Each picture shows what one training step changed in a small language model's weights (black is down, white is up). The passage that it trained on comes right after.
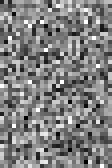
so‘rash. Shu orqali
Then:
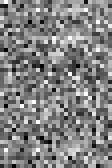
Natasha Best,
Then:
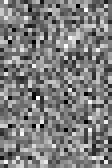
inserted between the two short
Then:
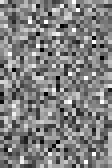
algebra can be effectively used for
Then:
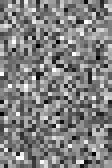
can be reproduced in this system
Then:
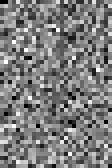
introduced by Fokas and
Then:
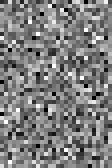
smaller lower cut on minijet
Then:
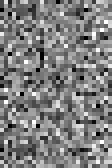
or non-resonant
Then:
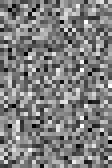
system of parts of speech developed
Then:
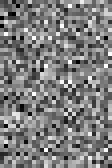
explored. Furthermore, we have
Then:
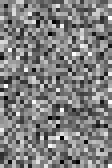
of B.D.H.
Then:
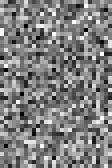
computation from an initial spatial
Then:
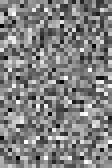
measures ANOVA revealed a significant
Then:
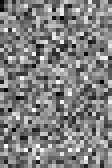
vida, julgados
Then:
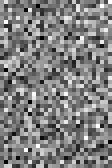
ecology, competence,
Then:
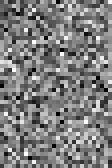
in multiple forms. These attacks
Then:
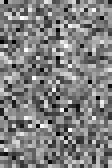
voando e peixes no
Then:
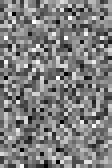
a result, there will be an
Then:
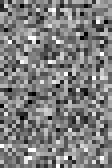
\begin{figure} \centering
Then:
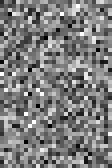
qizi, Utayev
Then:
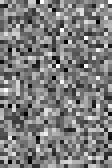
respect to underlying phase motion)
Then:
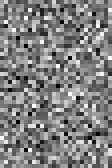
University, Manisa,
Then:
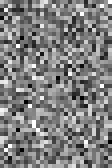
the governance framework can be derived
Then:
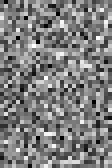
\item Y. A.
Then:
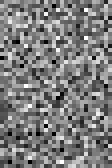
on financial inclusion among marginal
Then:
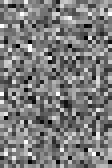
total, se observa que en
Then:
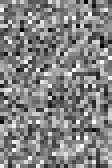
earliest evolutionary stages
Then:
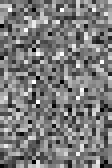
absorber layer [4]. The
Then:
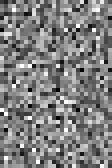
проблемы обеспечения
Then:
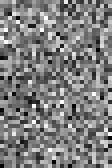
element according to IEEE standard
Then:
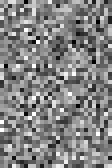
Resumen Se realizó una
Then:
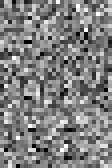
energiya manbalaridan
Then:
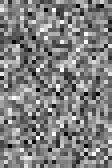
than other information presentations; the
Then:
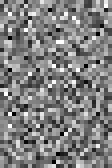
los síntomas
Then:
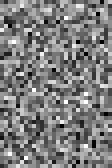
limit $X_1\rightarrow
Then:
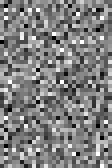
al.} [ LEP
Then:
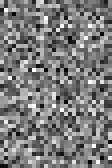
resolution of the angular span of
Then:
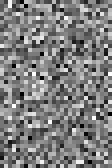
from our analysis is shown on the
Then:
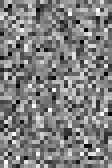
first step of the low RCS
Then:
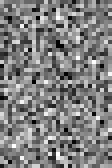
hayoti va ijodiga
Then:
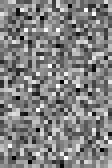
in poultry feeds
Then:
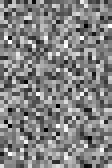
tratamiento de un tema a
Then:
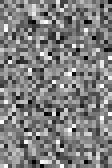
yields the erosion ratio per
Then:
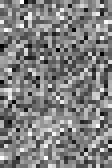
material radiates its thermal and
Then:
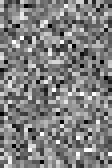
de Texas (EE.
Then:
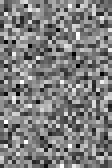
print media. Direct
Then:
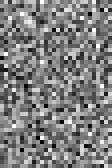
leading to the collapse of
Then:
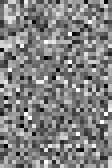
unemployed. Slum
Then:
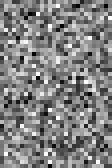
archaeological efforts,
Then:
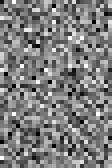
in mind and to avoid the
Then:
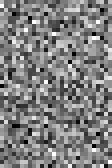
related to phytoplasma
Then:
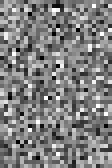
этишда йиллик
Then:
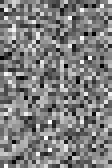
we conducted the same experiment using
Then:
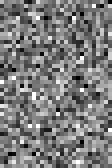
our analysis reveals a correlation between
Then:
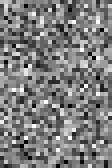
The supernova, seen at
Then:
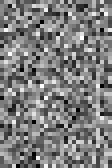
point $p$ in ${\bf
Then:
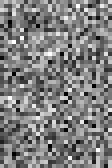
plate depending on the number of
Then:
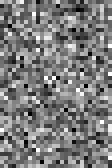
Oberboden durch
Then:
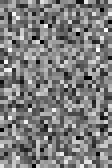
points backwards the correction
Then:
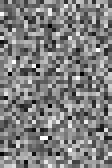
heated and shaken for 15
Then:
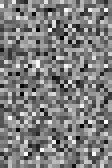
to the low timescales,
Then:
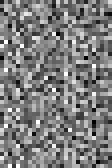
қилиб олиб
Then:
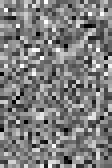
two articles are different in
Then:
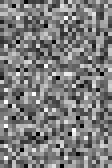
as they appear. Each agent and
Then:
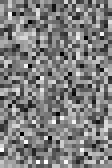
instance, perhaps the profile
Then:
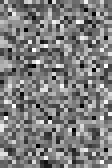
is the observed rate constant.
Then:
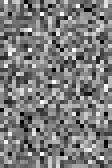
list (\textit{Full
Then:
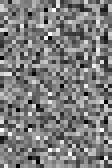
for implementations of the standard.
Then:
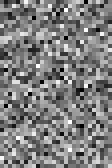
Humanities, Charles University
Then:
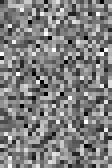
the same for nuclei and
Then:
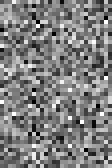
in the total income of the
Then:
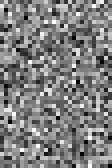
includes optimizing the software module
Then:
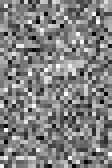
Zonal Spottedness Model
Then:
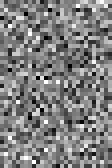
the discontinuity of
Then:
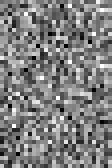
e 5. Esse resultado
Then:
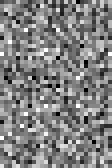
У всі часи
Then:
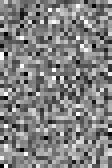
Science: Textbook. /
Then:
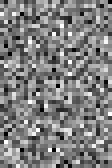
estimator, the formulae involve
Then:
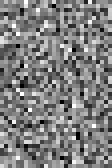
In this section we introduce the basic
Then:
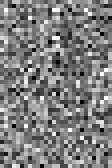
volatiles et la fin de
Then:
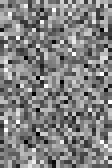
make decisions based on their preference
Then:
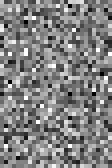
Isto posto,
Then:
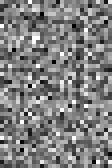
to perform cyber bullying
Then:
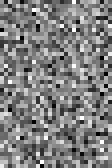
that the SOCs inside the
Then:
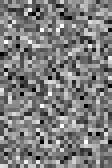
applying the concept and methods to
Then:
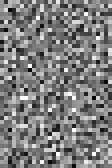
revealed significantly lower success rates for
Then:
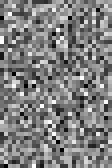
The sides of a square
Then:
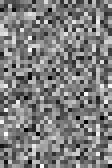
determining the ranking of higher
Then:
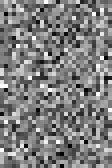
quite similar. That leaves
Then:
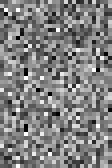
يجري في
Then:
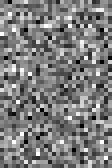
the microscopic degeneracy rather
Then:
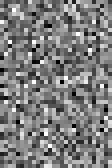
thereby value. The design aspects
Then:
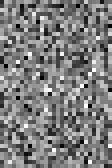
hisoblaganlar. Shu
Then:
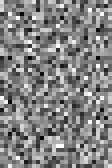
qurilmalarga barmoq
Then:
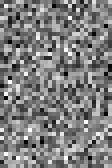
religious services at specific
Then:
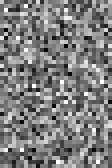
on kinetic asymmetry
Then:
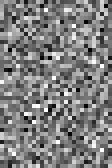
agent and the agents might have different
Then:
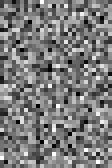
reported in rural and urban areas
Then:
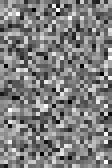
importance of the judge when
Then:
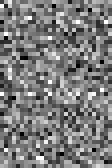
metal conductor to contact
